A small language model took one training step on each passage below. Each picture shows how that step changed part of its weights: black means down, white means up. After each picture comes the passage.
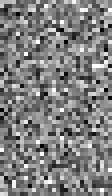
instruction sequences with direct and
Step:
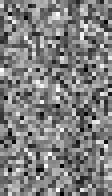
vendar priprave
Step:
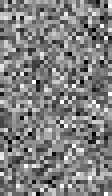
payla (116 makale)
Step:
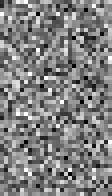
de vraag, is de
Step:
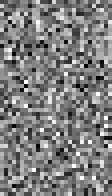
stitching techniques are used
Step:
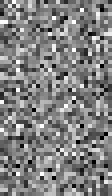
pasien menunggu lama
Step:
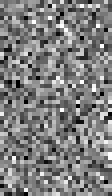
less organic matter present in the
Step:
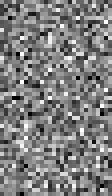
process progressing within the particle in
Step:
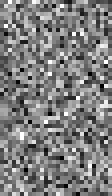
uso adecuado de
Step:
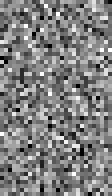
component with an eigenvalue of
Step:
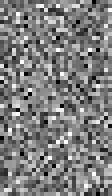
of land uses and not just
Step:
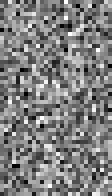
involucraba disfrutar
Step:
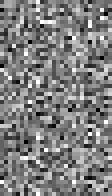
در زمینه
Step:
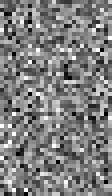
for discharge occurred in the
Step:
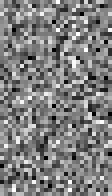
asosiy sabablari sifatida
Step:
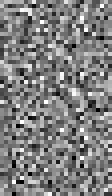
kelib chiqmaydi,
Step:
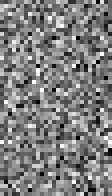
tushunchalar yordamida
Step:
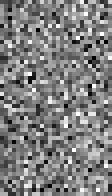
(HR 23 juni
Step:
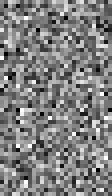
years later the activity on this material
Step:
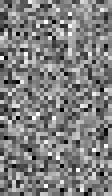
system still needs priority towards the
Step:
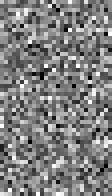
rivojlanishi va funksional holati
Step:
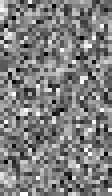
práctico podemos decir que
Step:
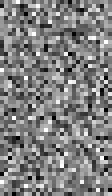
authorization tag on the message
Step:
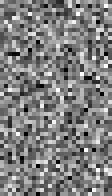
once such understanding is independently
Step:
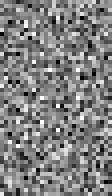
a positive effect on the quality of financial management
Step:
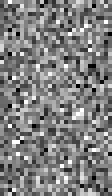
Corporations and Companies
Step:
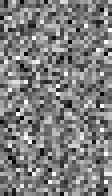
devices needs to be managed
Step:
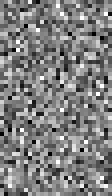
[3] studied experimentally the effects
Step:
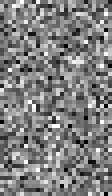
szórás), illetve
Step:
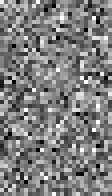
six subtypes. They are
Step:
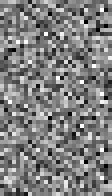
is the analysis of the transformation of
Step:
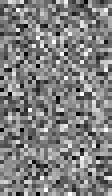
The study used gross domestic
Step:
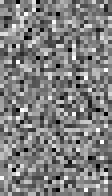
century modern hospital Anko
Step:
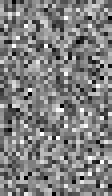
of the MobiDataLab
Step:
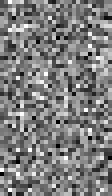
Doesburg, que a
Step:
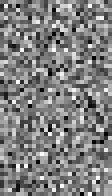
tortish orqali investitsiya
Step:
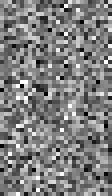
value and F value. P is a
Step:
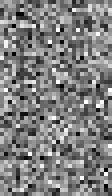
экономического процессуального
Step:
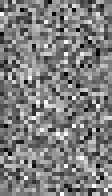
BWO) powders in
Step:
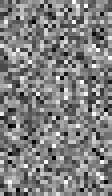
is overlaid on the monitor
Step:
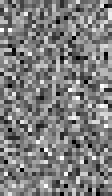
be reinterpreted through technology.
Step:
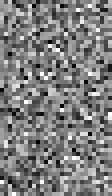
and 4 indicates High concern.
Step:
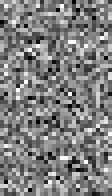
kamroq iteratsiya va
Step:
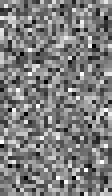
değil, aynı
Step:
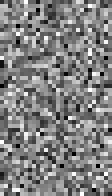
teilgenommen. Auf dem
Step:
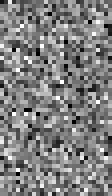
9. *Assume that the
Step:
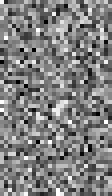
ahamiyatga ega bo'lgan
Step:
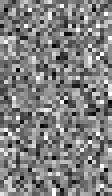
peut naître entre
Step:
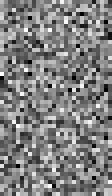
serta dalam perjuangan
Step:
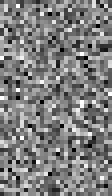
staff rooms, atria,
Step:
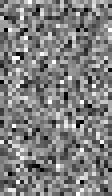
delays and experience various problems such as
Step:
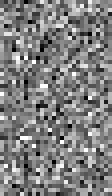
не было. Такое
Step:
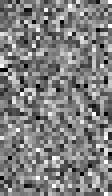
thirst for an old golden
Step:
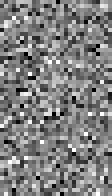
взаимодействовать на
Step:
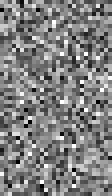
of taste/smell,
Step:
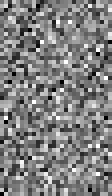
процесу в закладі
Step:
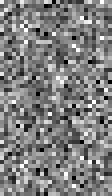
Рахматова Д.С.
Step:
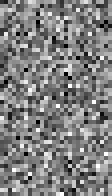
Automation of tumor
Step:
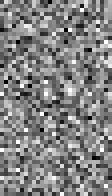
par les objectifs et les
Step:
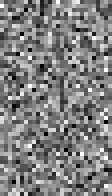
data to this article can be found online
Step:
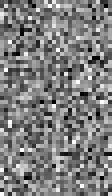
перевозок всеми
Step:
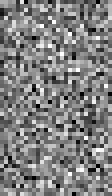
se concluait, à
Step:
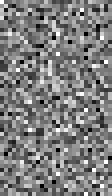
access to citizenship
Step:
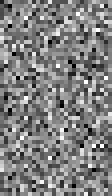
muammolar, stimuly,
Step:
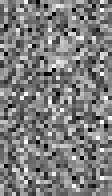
Тамбов. С.
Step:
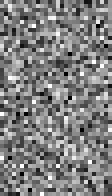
equipe de enfermagem se
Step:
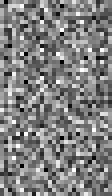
örneklerden biri,
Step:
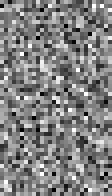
durante o trabalho educativo
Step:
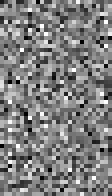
area is the creation of a new
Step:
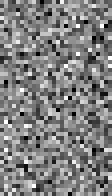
– вазиятни янада
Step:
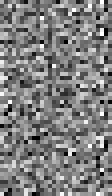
وتبيان مدى
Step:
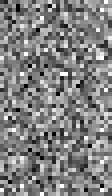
an assessment of their overall workload
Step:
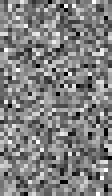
Anticipated or actual start
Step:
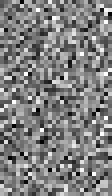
found interesting and valuable for
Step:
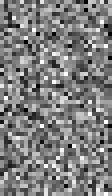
measure the absorbance at 318
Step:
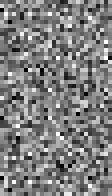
that wavelength routing
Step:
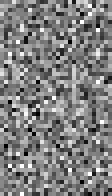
ishlatiladi. Bu
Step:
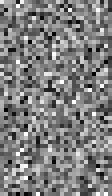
tool? Was it intuitive to
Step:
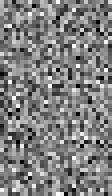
Amirkabir University of Technology
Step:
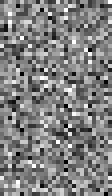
परिचय से
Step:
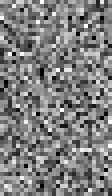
in the face recognition step
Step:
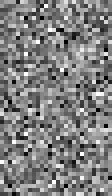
sequence of daily activity of the
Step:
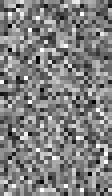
set the tone for everything with
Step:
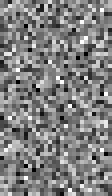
that the weekly grading principle
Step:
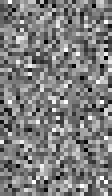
stations. The gas turbine
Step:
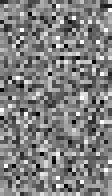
Schaub. "Life in
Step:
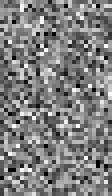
surveillance partnership,”
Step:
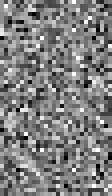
mean Uranium content in the
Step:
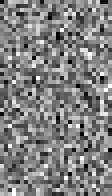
experts whose opinions were
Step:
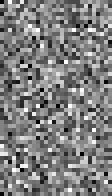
to ensure consistent results and reduce
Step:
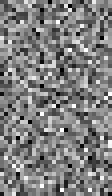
real music is solely and
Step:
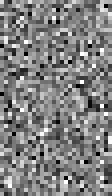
layer is transmitted to the
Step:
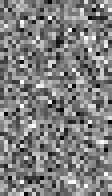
declare. Statement of Research
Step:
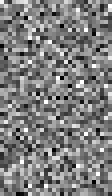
is considered to be stationed at the
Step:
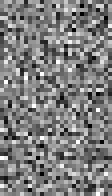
solicitadas, tendo
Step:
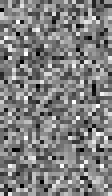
ella. Todos los
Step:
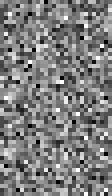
of the Constitution, the Constitutional
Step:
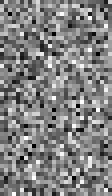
сови Мінерви, що
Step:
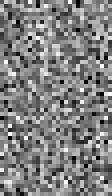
for a given technology, reducing the
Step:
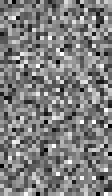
results are presented in graphs and
